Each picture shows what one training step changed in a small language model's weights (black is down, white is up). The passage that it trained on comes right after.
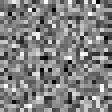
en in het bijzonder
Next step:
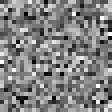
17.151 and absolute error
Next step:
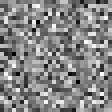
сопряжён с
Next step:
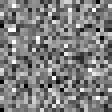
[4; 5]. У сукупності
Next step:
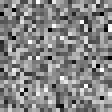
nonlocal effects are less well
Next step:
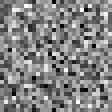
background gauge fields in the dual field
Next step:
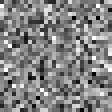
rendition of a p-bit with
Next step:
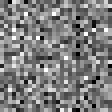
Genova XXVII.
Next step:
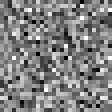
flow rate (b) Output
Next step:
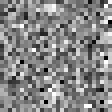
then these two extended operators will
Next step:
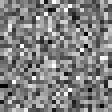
the search for unconventional solutions and
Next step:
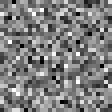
ko‘rib idrok etilgan
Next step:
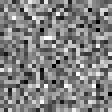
towards developing his or her potential.
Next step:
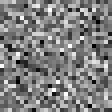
their products. Artisans worked on
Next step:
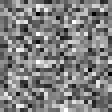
level of school climate in terms of: -
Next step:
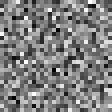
internal fat deposition and the overall
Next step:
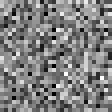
А. В. Гаськов,
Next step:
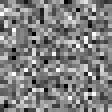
publication of innovative research in the
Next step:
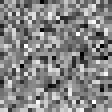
по внедрению в
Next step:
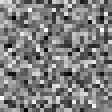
ko‘p beriluvchan
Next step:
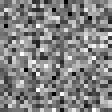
experiments on high resolution spectroscopy of
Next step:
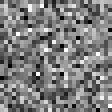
cognitive tasks (Inoue
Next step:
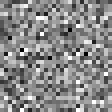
смеси в качестве
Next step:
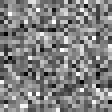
produce light, continuous pressure on the
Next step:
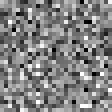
sparsity of the tag
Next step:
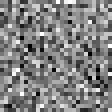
documentation regarding the Sunway
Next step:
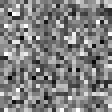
Neste caso, os fins não
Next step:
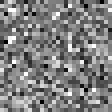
що існує розрив
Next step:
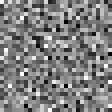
adaptation to menopause in Port
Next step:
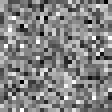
situation was finally solved by mechanical
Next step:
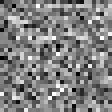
as a weighted sum of poles % This
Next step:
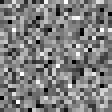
7]. The meta-analysed
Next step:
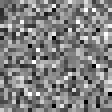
in Fig. 2a, shortly after
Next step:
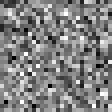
singular nature of the inverse cube
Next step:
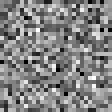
includes them in the orbit of
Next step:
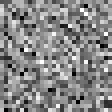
obtain the following set of $\ell+1$
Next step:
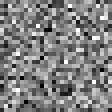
through small agents in the visualization which
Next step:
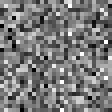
riscos (MANÉ;
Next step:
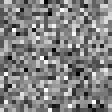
high intensity of spectral bands can be attributed
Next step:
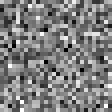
que se encuentra en el centro
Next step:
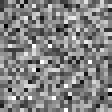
on ionization and emission. We~note
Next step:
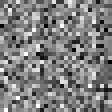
que o visitante faça o
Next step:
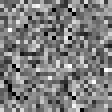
of functions. In order to introduce the error
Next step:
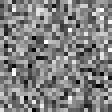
massive $K$-band selected
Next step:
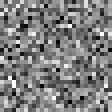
and temperatures, which is attributed to a
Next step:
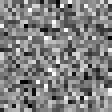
active on eToro. In the
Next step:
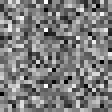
qilinadigan huquq
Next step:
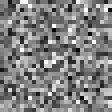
Changing this environment means leaving
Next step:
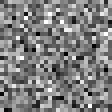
} The diffusive contribution to the dynamics
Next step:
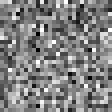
initial positions of the grids are
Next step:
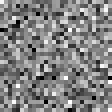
for the calculation of conditioned weight is
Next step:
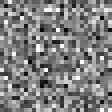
achieve a good amount of parallelism
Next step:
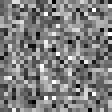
2.4\,GHz, with the two
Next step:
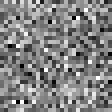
to from biology to manipulate
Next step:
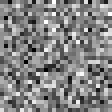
depth $l = 1$ was used in
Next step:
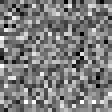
(108 пациенти) в
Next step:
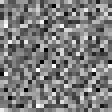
Estudos Feministas**,
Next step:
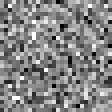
obtained data confirm the key role of
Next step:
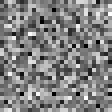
from AER, QJE, and
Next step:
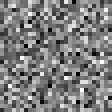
by combining sensitivity analysis, subset
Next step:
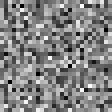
\bibnamefont {Padgett}}, \bibinfo
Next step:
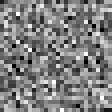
café sembradas juntas
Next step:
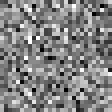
safe, amenity and
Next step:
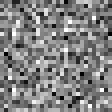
to conditions of rigorous physical
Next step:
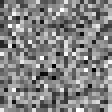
have a rational ratio. If the ratio is
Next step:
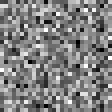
as **even** and **odd**
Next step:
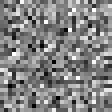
by a linear decrease of the droplet
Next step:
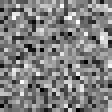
six tasks were selected because the tasks
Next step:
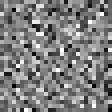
o'zi aytgan
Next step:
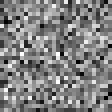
into a curve and display it on the
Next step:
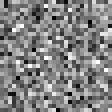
/ 28 Objective 1 |
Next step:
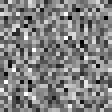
with resistance $r_+$, and
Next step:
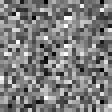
São eles: 5.1
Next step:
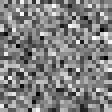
from the $E(J)$ shown in
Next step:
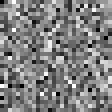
There are two qualitatively different contributions
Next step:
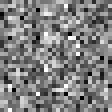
Text S1.2 that, in
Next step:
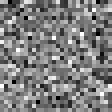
→ normal blood aqueous
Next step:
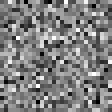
change. As a result, ever larger wind
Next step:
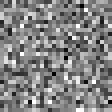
законодавство ділить
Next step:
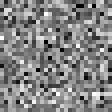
moduli is shown in the inset). The
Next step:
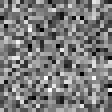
reliable. Capacity has not
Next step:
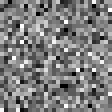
and Orbit Determination for
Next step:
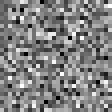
components of the event vector $\vvec$.
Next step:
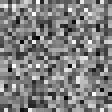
Consumidor. Além
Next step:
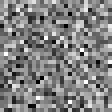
the event. Recovery rates thus increase
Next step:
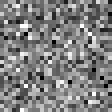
*Cercospora* sp by
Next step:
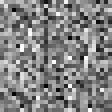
in remotest locations, we participate
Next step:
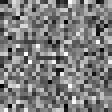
Isso significa garantir que essas
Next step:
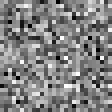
adults or two adults and six
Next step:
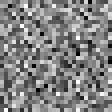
are provided by nonlinear CS associated with
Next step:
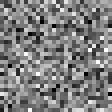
463 articles for screening.
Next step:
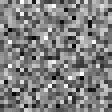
of the $N$ buffered
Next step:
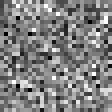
It can be seen from the graph that this development
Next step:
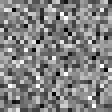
provide molecular force information.
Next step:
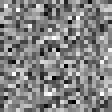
is a general complaint that the
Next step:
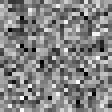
these lines \bsp % typesetting
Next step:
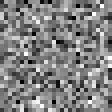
и прогрессивные
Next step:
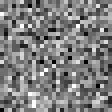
keltirishimiz mumkin.
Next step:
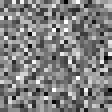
the surface. After additional exposure to
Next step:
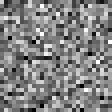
больных, причем у 13
